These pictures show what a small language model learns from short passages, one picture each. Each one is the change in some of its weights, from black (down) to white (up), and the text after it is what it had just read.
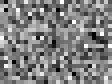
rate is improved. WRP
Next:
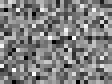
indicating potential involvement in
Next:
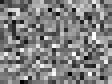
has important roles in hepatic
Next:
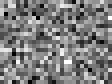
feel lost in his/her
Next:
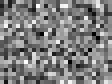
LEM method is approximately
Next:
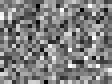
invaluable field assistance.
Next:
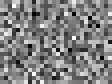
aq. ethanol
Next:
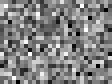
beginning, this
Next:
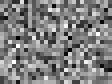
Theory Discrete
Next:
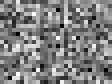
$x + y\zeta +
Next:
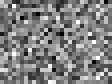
and give importance to studying
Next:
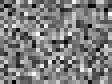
of luminescence
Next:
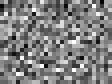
results confirm existing literature
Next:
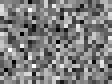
works best when it is
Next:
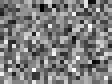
have to pass CBEST
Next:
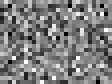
variability (HRV) analysis
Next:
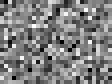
of sp^3 covalent
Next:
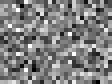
1 Description The Data
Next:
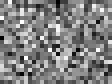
importance plots,
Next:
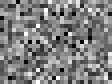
including Q(V) control,
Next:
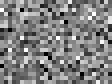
η_0 , as presented in
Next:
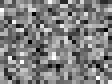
(Waller's Camp)
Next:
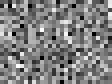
framework, using a set of
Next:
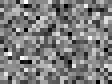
ELTOS are
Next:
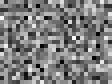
a great number of publications
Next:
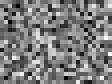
more about solar energy. (3
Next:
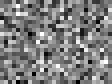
of 31-40 years were significantly
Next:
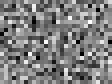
It is indeed, difficult
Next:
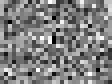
sample of doctors for
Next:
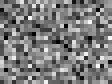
Structurally, it
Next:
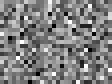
content. *Plant and
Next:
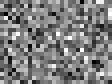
strategy A search string is
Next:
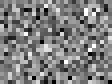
The Carbon fiber
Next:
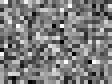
tasks of society.
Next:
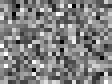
income, reduced reliance
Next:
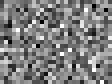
and valuation investments companies
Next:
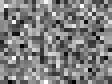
not cover the costs of
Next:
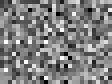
Learning Strategies;
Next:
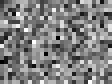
Engineering & Management
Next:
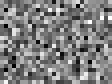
orthodontic treatment of a
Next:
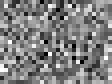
the agenda. 3 Work
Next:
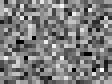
and issues. While
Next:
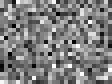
DHInfra project is
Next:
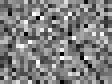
further relevant issue of analysis in
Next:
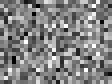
4 times the integral of
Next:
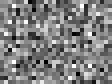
an appropriate range of
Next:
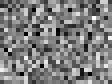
investigations, the chamber was
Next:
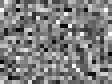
Thus, authorities need a
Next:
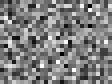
awareness of management processes and
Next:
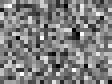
approximation is obtained as the
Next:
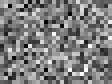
with the progress of database
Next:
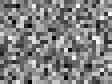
In particular, we also find that
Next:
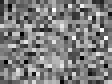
test our results against observations.
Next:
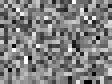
sources. Prior to
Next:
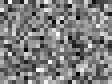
F occur in **increasing**
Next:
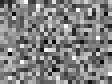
trend research design. A
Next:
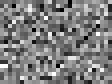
0.05 level of significance.
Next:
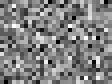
give unexpected results and
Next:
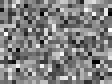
of Europe: The European Union
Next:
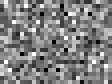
online newspaper.
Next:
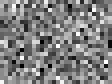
between these two variables is presented in
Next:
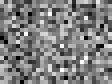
x . In addition, a
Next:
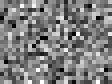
a conventional vs.
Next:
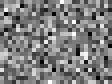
The study revealed that
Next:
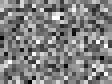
rice breakage percentage
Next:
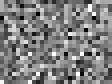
waiting times before
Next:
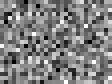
final version of the
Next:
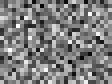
especially using agricultural
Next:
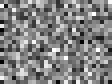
seeing the proportion of
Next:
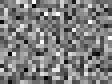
Morison's equation
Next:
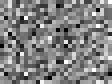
funding is for humanitarian
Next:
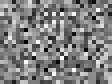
accordingly. Among the
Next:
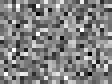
This highlights that the
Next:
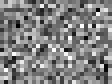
weight of flowers was more
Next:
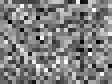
approval and is eager to
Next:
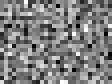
surface roughness and large
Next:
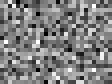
requires paying for the
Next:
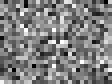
Fresenius University of
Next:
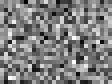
two groups. The first group consisted
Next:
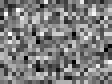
groups, including minorities and
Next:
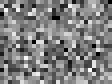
between journalists and civic
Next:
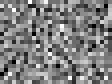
The share of exports from
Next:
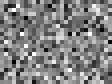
crystallisation from
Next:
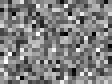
(BV), the theoretical
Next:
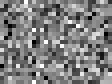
foramen transversarium
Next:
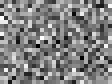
scree plot displays the
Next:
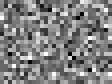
costs, improve supply chain
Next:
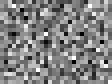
Volta Redonda,
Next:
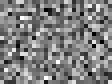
that the same pattern in
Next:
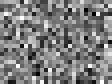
source for the article.
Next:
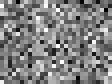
cited in Mensah,
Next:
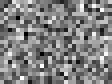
risks as they are forced to
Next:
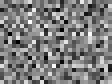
samples welded at different
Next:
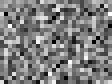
slightly altered for
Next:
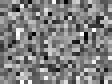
as recipes in the
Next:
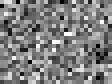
keep praying, which
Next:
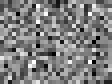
emphasize towards
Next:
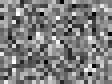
cultural implications of
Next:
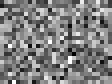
calculated from data of the National
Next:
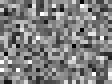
with ocular defects and
